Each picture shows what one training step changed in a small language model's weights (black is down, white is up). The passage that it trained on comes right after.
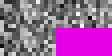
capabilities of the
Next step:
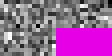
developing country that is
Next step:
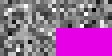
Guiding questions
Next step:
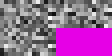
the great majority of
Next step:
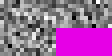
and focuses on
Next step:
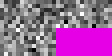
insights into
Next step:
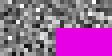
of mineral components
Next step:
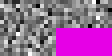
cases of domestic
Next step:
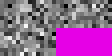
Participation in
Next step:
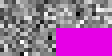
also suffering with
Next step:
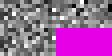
can complete to help
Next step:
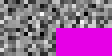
CT MRI
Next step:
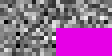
contained in the
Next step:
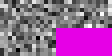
the participants.
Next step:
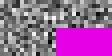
and attending
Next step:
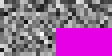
group as compared to
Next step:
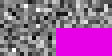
by Indonesian
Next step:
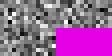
who already know each
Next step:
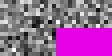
in the subset
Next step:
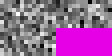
and environmental effects are
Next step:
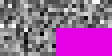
was proved in
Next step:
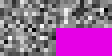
in relation to other
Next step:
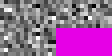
critical raw
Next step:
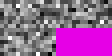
surgical technique on
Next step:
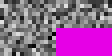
project, there are
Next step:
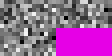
must be used to
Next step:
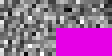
and Impenem
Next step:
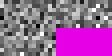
research methods,
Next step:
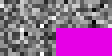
positive relationship between
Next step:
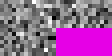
saline conditions up
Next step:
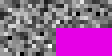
on a chip
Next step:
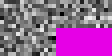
body weight,
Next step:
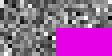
observations are
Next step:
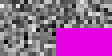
be susceptible
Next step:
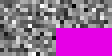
is tightly
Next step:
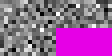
A significant increase in
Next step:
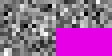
Islands are
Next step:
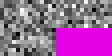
Conceptual model
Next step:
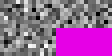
A visa,
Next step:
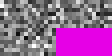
study, the mean
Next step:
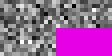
molecule is
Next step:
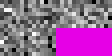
their influence on user
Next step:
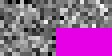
security system blocks
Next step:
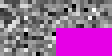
made in a way
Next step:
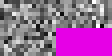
platform as well as
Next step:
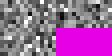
Therefore, its
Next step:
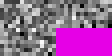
resisted all
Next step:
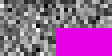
use of direction finding
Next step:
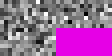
of Health Ministry
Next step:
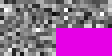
children. It is
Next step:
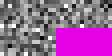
was found in the
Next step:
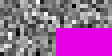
of language itself
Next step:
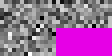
communication, while major
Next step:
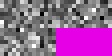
for conventional
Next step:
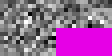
IPC section
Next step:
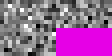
hosting the
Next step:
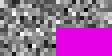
extensive knowledge and
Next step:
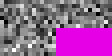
regulator, the
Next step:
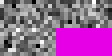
analysis of the
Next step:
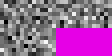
the USA and
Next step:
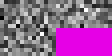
activity over large
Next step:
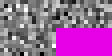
institutions seek to
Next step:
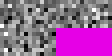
was reached
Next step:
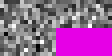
quick alternative
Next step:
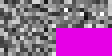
the five companies.
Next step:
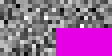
is then transformed
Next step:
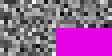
the spatial volume
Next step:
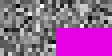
disk around the
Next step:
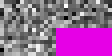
sample were transferred
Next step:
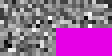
a selection of the
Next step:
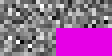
a comparative analysis
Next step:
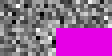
the commodity
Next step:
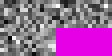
usage and
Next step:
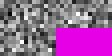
should pay attention to
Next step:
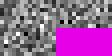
with total citations
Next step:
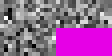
and U is
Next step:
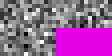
can be transformed
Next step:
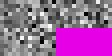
Grading of
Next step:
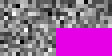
to contribute to the
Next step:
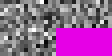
social factors influence the
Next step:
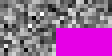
to smile and
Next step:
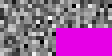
a need for
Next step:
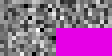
values of variance
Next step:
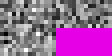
generates by
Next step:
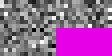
study overall assessment has
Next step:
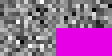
The representative
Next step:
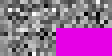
HFD in
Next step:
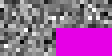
modified to
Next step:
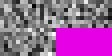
mouth opening
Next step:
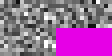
and illnesses
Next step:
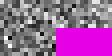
and G is a
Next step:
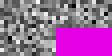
of knowledge and
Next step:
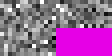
female students
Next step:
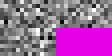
the case of
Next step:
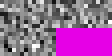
packed recording
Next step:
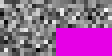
circulated national
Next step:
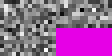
individuals, three conditions
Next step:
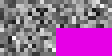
Detection and
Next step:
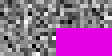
He has presented 2
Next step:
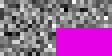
only a few models
